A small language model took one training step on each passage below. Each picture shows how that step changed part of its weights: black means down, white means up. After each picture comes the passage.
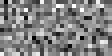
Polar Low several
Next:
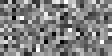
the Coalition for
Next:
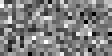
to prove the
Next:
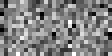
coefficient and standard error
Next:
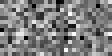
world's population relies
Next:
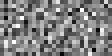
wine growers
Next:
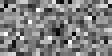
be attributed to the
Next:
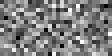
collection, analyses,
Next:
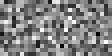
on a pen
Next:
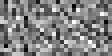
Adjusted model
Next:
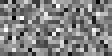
the vapor in
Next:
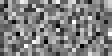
compellingly, and
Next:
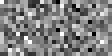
However, the clinical
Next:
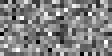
the operator for that
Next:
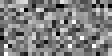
too fast for conditions
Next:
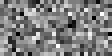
They realize that these
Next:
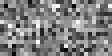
Education Society)
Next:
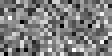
of ethanol.
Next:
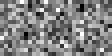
survey response rate of
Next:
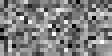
acts as a
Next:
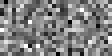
in its activities and achieved
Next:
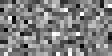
were achieved, and authors
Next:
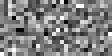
various communication and education
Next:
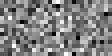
of droplet
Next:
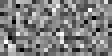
and reliability of the
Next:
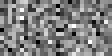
friends. This
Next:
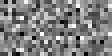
a neonatal
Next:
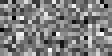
the same investigator in
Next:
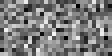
locates the spaces
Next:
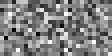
reported after this technique
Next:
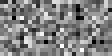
the administered d
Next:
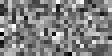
Abstract Introduction:
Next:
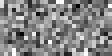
role in such interaction in
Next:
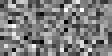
12hr Post
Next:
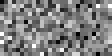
## compile
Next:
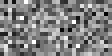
a verification mechanism.
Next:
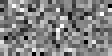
z is set to
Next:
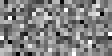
for typical situations
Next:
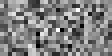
decision for stage related
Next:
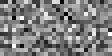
the implementation of a
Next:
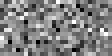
necessarily imply that
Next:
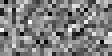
in the system. Table
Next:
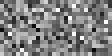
students were divided into
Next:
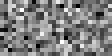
met the requirements of the
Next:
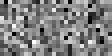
Culture, and with
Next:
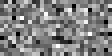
the results indicate that
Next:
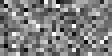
supply chain efficiency.
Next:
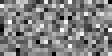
will be time to
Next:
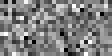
a quantum model
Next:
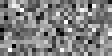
u_d are the
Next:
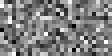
to very complex scenarios.
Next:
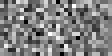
seabream for both
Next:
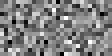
and agencies responsible for
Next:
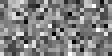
end poverty, protect
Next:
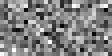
risk and be given
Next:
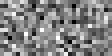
multi level crossing is
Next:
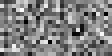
e.g. having
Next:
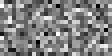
to exercise the
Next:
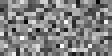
remove calcium
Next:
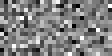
Now, we present
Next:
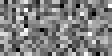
ERIC, either
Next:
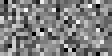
Sig Job
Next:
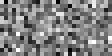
Factors and
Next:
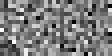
spread using cultural
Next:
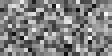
positive aspect of
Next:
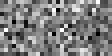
and Lemma
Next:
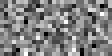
scanned using a
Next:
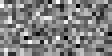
to the parallel mechanism
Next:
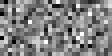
innately high
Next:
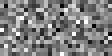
actuating capabilities
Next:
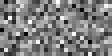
at primary health care
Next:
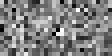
Arc. This is
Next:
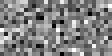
limits for acceptability
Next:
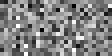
study. Ethical
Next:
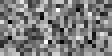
age group had taken up
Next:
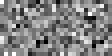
This has implications for
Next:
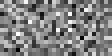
system. Energy
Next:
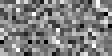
from each well with a
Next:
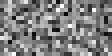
its computing time by
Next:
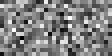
will take place in
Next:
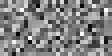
surface. Fig. 1
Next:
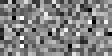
the mixture, particle
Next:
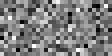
of Nuclear
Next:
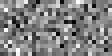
which are necessary for energy
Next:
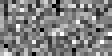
merits from
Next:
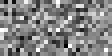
a noun (see
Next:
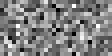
magnitude of
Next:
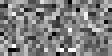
predictive markers should
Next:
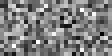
+ c \quad
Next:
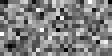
curves of the
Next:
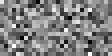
This system approach of knowledge
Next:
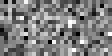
a social process, and
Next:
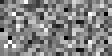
design and implementation of
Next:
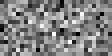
attack (false
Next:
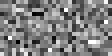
groups of features and
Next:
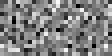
and their characteristics using the
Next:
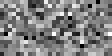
practice, taking into account
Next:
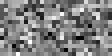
determining the development of
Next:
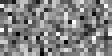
was then kept
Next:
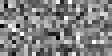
Management Plan meets
